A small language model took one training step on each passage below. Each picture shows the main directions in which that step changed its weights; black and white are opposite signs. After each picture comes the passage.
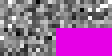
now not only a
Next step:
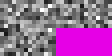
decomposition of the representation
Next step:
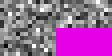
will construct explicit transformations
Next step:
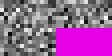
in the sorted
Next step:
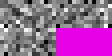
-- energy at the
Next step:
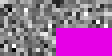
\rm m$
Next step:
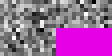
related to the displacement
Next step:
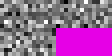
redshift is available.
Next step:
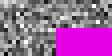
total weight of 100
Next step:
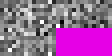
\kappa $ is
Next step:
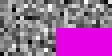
integral planes give
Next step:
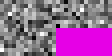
front. The yield
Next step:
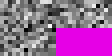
near-zero distribution
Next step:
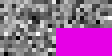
directly proportional to the
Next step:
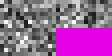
being probed.
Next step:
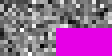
the target provide low
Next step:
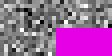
\theta$ such
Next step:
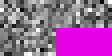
and possibly
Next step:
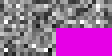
are needed to obtain
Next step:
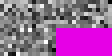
the similar features discussed
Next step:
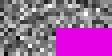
maps and in agreement
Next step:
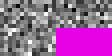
have had with
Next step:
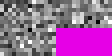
the proposal that
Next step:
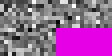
the tissue
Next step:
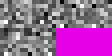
B are at the
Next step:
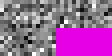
which characterizes the
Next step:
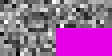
translation, and is
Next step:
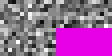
beam along the
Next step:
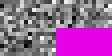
already evolved off
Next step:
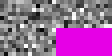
well beyond the original
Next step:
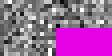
\hline N.
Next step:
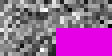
reviews an
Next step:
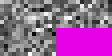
force dependent on the
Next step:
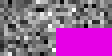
at least an order
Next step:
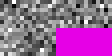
power law with an
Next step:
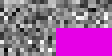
in this example at
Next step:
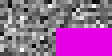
calculation to ensure accurate
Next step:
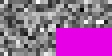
us now move beyond
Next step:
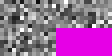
those thermal partons
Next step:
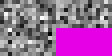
The standard static
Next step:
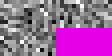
SYM have
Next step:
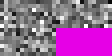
as well as the
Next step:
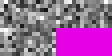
structure consisting of
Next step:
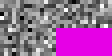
results have proposed on
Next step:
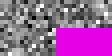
If, instead,
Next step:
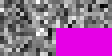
could not be
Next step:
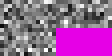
operations mentioned above.
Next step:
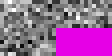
a few percent
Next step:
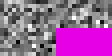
to choose the base
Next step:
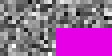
showed that their lower
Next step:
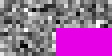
quenching effects on
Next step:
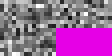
the field turns into
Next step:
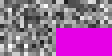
lattice height} We
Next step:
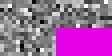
the noisy
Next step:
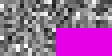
already achieves accuracy comparable
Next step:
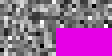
proportional to the spin
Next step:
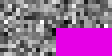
inhomogeneous perturbations on
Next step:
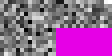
overall response of the
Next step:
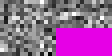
on anoxic
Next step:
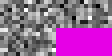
patterns for the four
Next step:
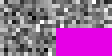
In this case the
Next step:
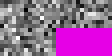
tune has been
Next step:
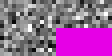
(see Table
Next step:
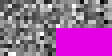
interpretation, which we
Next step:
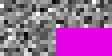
consistent interface.
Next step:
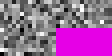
source. The
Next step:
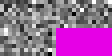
the case of the
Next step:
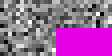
can be depicted as
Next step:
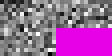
a part of the
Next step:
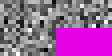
due to various decision
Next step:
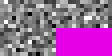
photons are emitted from
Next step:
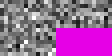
recent years other objects
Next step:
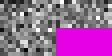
a count of
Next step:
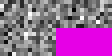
sparse beamforming
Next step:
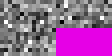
including additional information,
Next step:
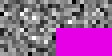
Gravity ideas
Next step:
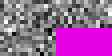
are limited by the
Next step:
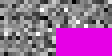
calculated according to the
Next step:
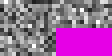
of bias words scales
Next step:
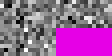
initial state,
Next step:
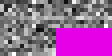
the weak effective Hamiltonian
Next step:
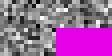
Recent investigations
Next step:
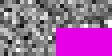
The IEEEtran
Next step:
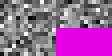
gravity is able to
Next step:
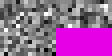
extractable from correlations
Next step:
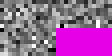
is set as
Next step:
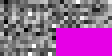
from the ideal response
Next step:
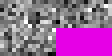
such a system not
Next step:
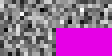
source classes, thus
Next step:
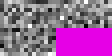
to solar system
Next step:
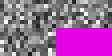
are characterized by one
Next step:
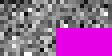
a central barrel
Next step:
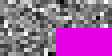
set of all
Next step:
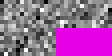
term, is significantly
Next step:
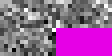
dimensions triggered
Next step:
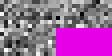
this effect is secondary
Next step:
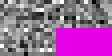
important for models
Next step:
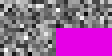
the following theorem.
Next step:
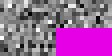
anyway negligible with
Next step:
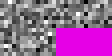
first three values of
